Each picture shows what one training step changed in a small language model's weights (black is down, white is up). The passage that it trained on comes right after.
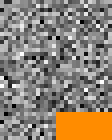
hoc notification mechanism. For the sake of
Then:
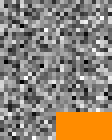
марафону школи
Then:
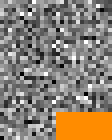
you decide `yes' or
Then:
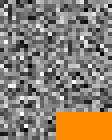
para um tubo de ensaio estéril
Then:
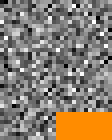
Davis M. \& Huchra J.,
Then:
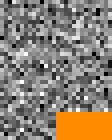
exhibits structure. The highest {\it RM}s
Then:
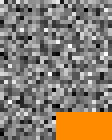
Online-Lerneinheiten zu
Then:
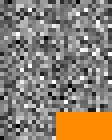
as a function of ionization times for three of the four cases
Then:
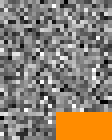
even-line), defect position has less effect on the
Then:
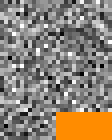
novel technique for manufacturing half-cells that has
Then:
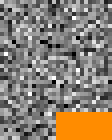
yield crossing of the phantom regime, so that
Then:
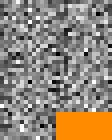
satisfied students fair staff use institution
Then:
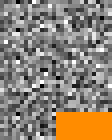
model Drell-Yan cross section due to
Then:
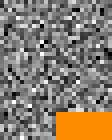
of the atoms that drive that field. One
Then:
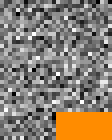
hole. There, the entanglement entropy
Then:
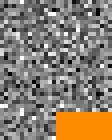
made using the pre-whitening technique, are shown
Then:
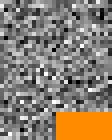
generally occur as ϕ_f and
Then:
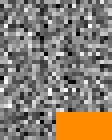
própria construção. O detalhe,
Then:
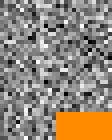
zamirida xalqimiz boshidan
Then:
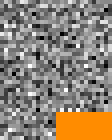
в соавторстве с бывшим
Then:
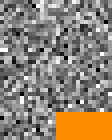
stages eqn (1-8). The
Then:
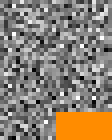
The performance this time was hugely better than the less
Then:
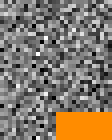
di traccia che interessa. Consiglio
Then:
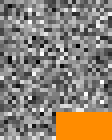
shapes. In addition, since F200W is
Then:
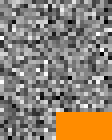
методов на мотивацию учащихся,
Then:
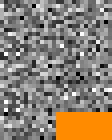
Posyandu Prakonsepsi
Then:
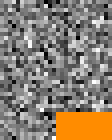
para diseñar intervenciones más precisas y
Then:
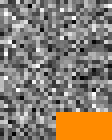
consideration (h). Biomass density can be determined
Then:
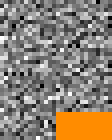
keresztül vezetik végig
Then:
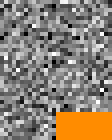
transfer while maintaining speaker identity and linguistic
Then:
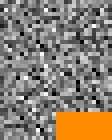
on the Girl Child in Nigerian
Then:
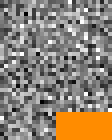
in addition to the higher degree of mobility achieved after the
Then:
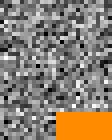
and UniSAFE projects, using participatory
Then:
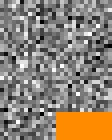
interagir recorrendo a histórias,
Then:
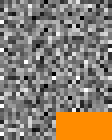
sus efectivos han tenido una especial
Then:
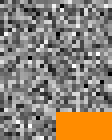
a medium band at 530 cm^{-1} assignable
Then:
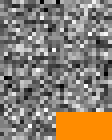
line detection. Instead of restricting the angular
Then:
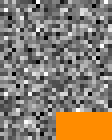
e deontológicos considerados entre os pares.
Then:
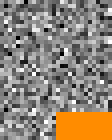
that all work with street children is shaped
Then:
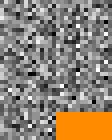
Hedef ve Tamsayı Programlama
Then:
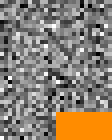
has declined since its FDA approval in
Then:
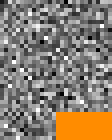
preferences. The case study treats each type of
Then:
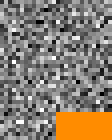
demand until the economy returns to the efficient
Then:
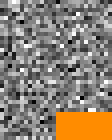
Self Tuning Fuzzy Controller, and
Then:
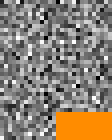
$E_{d}$ operator thus makes it possible to
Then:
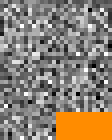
easily write text exemplum. Learning model that
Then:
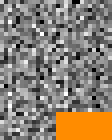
identificação de boas práticas, foram anotados
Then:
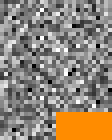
Perdata Buku Ketiga*, PT
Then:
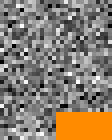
and thus in reducing spatial anxiety.
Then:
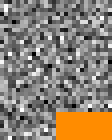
молодших школярів у сфері
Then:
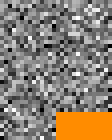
a compatible Riemannian metric over
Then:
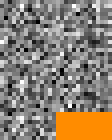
nutq mexanizmlarining
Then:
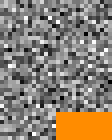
pronuncian las vocales 167 Bar
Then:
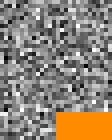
more serious global failure of the whole lateral
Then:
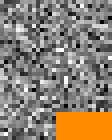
The quasar is not pole-on viewed
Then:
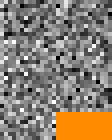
Córdoba, Veracruz.
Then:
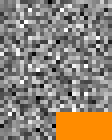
the number of observed events is smaller than the expected background,
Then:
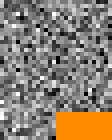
said that e-Government initiatives arise
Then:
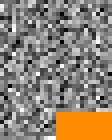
emblem of Uzbekistan depicts the
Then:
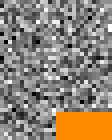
anjuman material. –Toshkent:
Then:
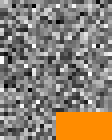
(6) and (7) demonstrate the possibility of
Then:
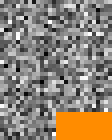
Partnership*, no qual são apresentadas as
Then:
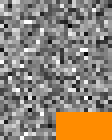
MACHIGLINE The conversion of
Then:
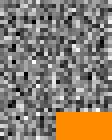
teniendo como antecedente en esta
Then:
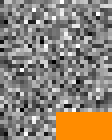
speaking at different rates - ii) 6 words,
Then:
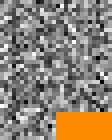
das suas respostas será enviada para o
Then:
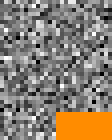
maximizing their respective value functions in all states. As
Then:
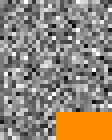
many mountain regions, where more diversified
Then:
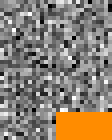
© 2022. Universidad del Zulia
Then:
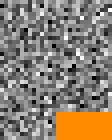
in the Southern United States,
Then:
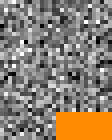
remain listed raising questions about the integrity and
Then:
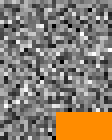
la oportunidad de trabajar en
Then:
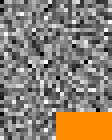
school principals involves recommendations, teacher
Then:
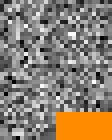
as public culture domain. According to the MOF
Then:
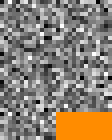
asrlar davomida ayollarga
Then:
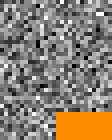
key contributor to their emotional resilience.
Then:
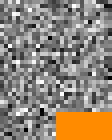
crucial problems since last few decades that are responsible for
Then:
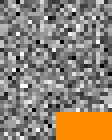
to strike a balance between underfitting and
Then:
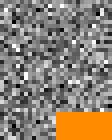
and also regular ordered Γ -semigroups
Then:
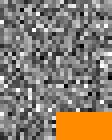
matrix elements. However, in the numerical results presented by
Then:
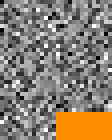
ta'sirchanligini oshirib,
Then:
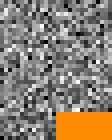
iteration Fig. 3. the initial profile of $5
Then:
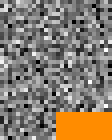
V. Outrossim, acerca das
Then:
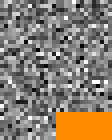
procedure has been introduced within the Council, implementing
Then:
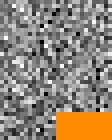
many Engineering Educational Institutions are not very successful in the
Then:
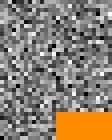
fundamental to ensuring audit quality. The first is
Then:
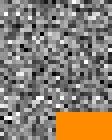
controversial. Está descrita la
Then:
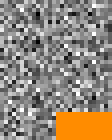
münasibətlərdir, digər
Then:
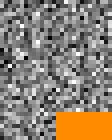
ports. Hence, we propose the
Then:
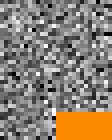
scheme, being a direct adaptation of the
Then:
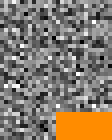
las acciones imperialistas. El sistema
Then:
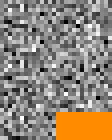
яриулах гадаад ярианы
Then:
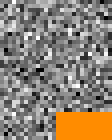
Keywords: noise control, acoustic panel,
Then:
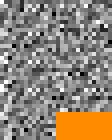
yang sistematis dan terencana ini juga
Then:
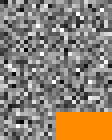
inserted for the search were: national and international
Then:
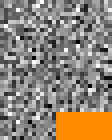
thăm chính thức Ba
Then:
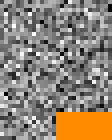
restart the embedded system after a test
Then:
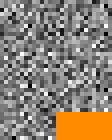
the benefit of sparsity for learning games with
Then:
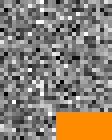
bo’lib, so’fiyona hayot
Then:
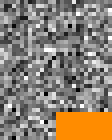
интелигентно и ефективно, да
